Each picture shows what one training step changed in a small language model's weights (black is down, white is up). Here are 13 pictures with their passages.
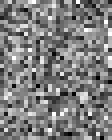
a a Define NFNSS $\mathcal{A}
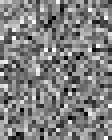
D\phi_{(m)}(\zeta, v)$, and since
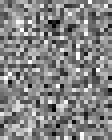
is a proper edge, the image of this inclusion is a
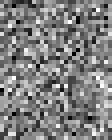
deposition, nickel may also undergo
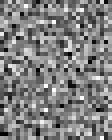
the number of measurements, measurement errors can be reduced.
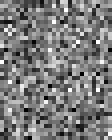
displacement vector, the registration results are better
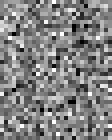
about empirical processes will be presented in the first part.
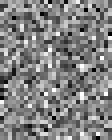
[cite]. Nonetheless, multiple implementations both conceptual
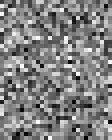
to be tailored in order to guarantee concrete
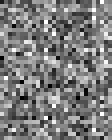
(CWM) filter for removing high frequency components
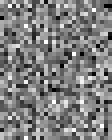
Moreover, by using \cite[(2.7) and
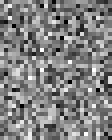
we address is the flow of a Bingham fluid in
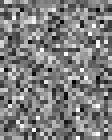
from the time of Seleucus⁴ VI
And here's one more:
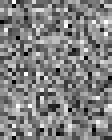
and exhibitions also can be a source for
